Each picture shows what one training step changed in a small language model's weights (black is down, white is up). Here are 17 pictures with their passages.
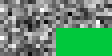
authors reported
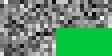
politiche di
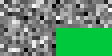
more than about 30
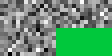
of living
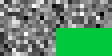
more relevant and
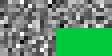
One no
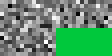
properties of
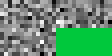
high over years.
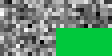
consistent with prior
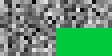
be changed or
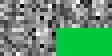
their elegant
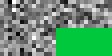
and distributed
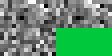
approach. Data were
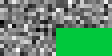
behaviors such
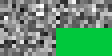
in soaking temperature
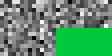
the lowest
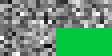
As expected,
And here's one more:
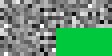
Higher soil
